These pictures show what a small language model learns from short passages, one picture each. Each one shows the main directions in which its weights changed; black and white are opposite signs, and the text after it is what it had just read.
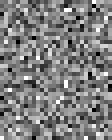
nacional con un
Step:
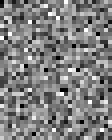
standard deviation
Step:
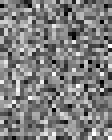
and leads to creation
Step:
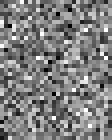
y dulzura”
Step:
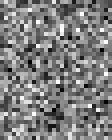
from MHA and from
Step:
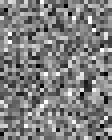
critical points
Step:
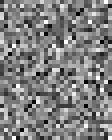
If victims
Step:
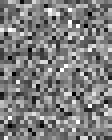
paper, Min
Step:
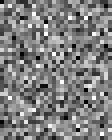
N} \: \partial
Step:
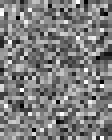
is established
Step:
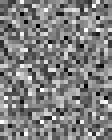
at C-4 was
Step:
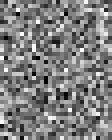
RF samples are
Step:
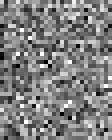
with a receiving
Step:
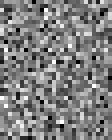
voltage of the
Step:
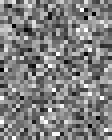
do so, they evaluated
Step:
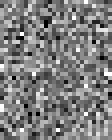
This combination is
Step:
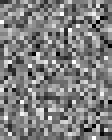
New York,
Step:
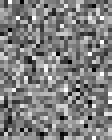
degli scarti
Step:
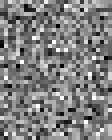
1) vodorod
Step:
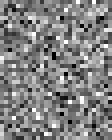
{\bibinfo {journal}
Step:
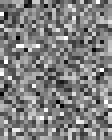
wrote several
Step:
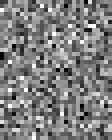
presents the problems such
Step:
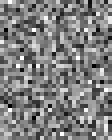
longpass pemain
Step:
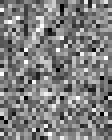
journal = {Nature
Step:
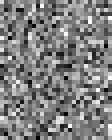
2017) The process of
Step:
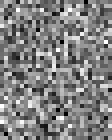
the transmission of
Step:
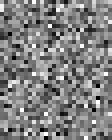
of that MC sample
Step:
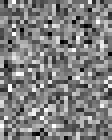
different sites provide
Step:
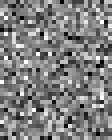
Illustrates the
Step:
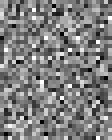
Sharipova G.
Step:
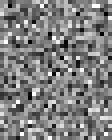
planteamiento de
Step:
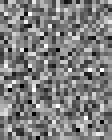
Fellow of the
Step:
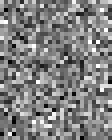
was targeted for
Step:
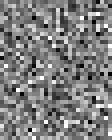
The additional operators
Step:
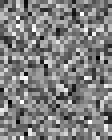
говорити про
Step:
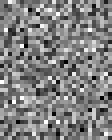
hechos más
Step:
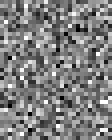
брав участь
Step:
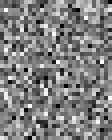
one of the eligible
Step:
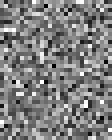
simulates an internal
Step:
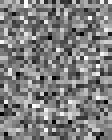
to the central wave
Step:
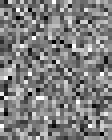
State, the main
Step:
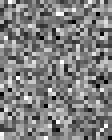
Deedat programa
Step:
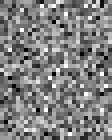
not yet reported
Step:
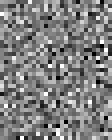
versus radial
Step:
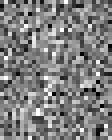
of the planet.
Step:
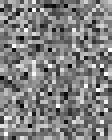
their principal
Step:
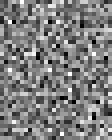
production network
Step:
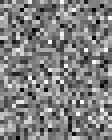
front-end system is
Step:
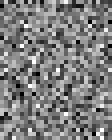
of interpretability,
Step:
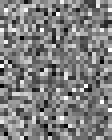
in the profession of
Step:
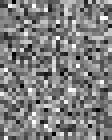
necessità e
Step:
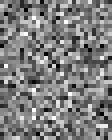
las Ciencias)
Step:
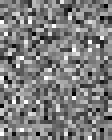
chairs and other
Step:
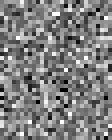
com o cimento
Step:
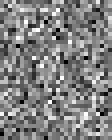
foarte bine
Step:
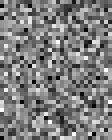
and $2$, its
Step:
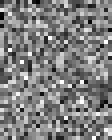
from \ce{V}
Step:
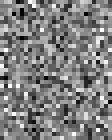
instability. We
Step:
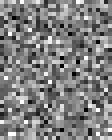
+ c_{subsys}
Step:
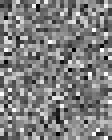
Even a brief
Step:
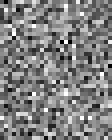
and eccentricity
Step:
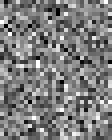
bu shiddatli
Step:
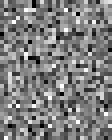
of his way,
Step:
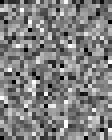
in various application
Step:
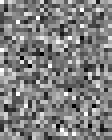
autoriza a
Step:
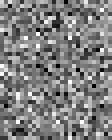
carried out at
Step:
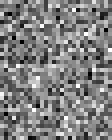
18. Prefix
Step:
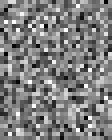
exploration for the
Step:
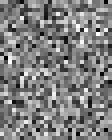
the compositional phase
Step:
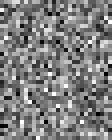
main performers particularly in
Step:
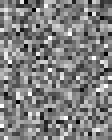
they are a critical
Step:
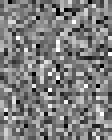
yang mana hal
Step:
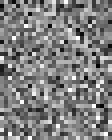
of improved
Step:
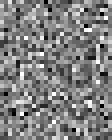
les FACA et les
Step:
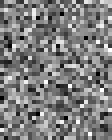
will become clear
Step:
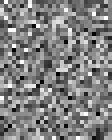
sada realizovane
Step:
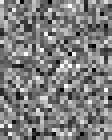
has been a subject of
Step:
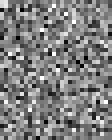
que dificultará
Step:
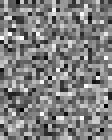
the difference of two
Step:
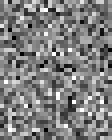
\left(a -
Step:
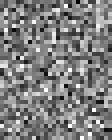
the system of units with
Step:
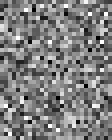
predicted stars
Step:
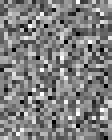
read through programs,
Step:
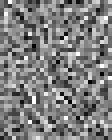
con el Derecho
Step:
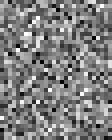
Having online
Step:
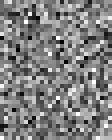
political class.
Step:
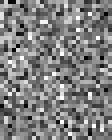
su patrimonio
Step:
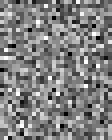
obtained at the end of
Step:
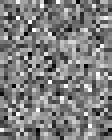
that instead of
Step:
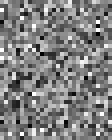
tizimining ishlash
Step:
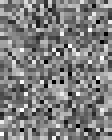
\Delta \psi =
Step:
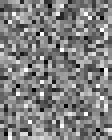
identity may be
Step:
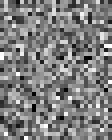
the selection of such
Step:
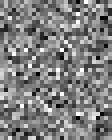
va xalqaro
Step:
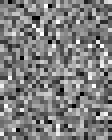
memory signal has some
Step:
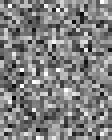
the VMA and
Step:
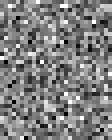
The degree of
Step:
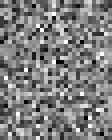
conservation of the
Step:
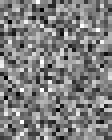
order of society
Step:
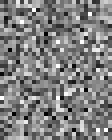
they considered that was the
